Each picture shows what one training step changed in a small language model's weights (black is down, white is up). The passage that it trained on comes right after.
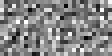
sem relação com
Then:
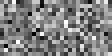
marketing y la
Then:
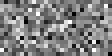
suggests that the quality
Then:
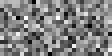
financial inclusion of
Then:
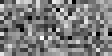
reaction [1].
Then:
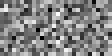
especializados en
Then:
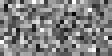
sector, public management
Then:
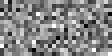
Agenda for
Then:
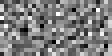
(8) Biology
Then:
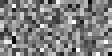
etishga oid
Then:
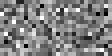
una reflexión sobre
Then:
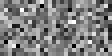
network, mass
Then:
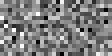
rather than functional
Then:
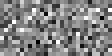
manifestations of
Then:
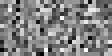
di kampung
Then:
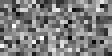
number of failure
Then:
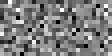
+ DCT+
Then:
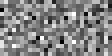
Deal, pressed
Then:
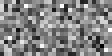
sentido general,
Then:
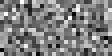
values for sand than
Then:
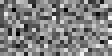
desempenho como
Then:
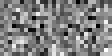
N , it is
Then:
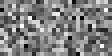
usta, bo
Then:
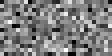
with the training dataset
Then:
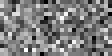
y colesterol
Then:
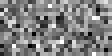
cancer treatment or
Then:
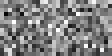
model that can assist
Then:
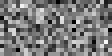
mavsumda 4
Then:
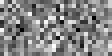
parte dos preceptores
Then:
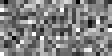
Ismailovich A.
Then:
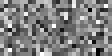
and others,
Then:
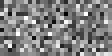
include others'
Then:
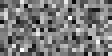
va qanday
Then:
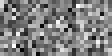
the fine roots
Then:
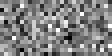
and compare how
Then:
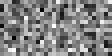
útil em todas
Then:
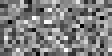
exemplo, parte
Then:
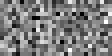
it is recommended to
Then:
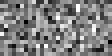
corresponds to the
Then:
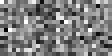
care institute.
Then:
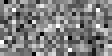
la concentración
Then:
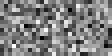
previsible de los
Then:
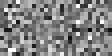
problem occurs in
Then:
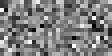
are fatal.
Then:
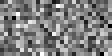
in Anzahl
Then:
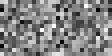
Poisoning due
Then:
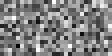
of quality and usability
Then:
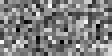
y líderes
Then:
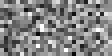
by key principles
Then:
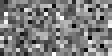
introduced. It
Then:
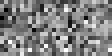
mencari dan
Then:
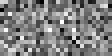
interfaces that
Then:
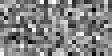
a phrase which
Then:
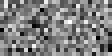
necesidades de la
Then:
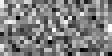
is no longer like
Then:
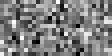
continent considering three
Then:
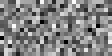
for tourist and
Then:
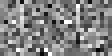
improvements in the
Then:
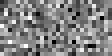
Table Predicted
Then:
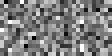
umas às
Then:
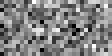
education, formal
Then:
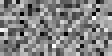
que lhe estão
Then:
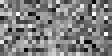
culminando no
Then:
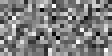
Allir eiga
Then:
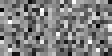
with errors and
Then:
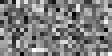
reported to reach
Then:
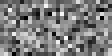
editor reviewed the
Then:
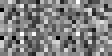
tashkil etish
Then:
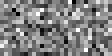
a more precise subject
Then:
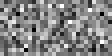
limitations of this
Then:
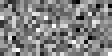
| Number of
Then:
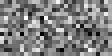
Roche teve
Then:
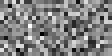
cauze care
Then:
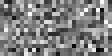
Change Conference,
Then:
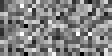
R., Roth
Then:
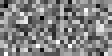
death occur when
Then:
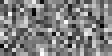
are responsible for
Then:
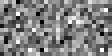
з них,
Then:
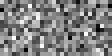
Step 3
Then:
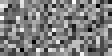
flexible and
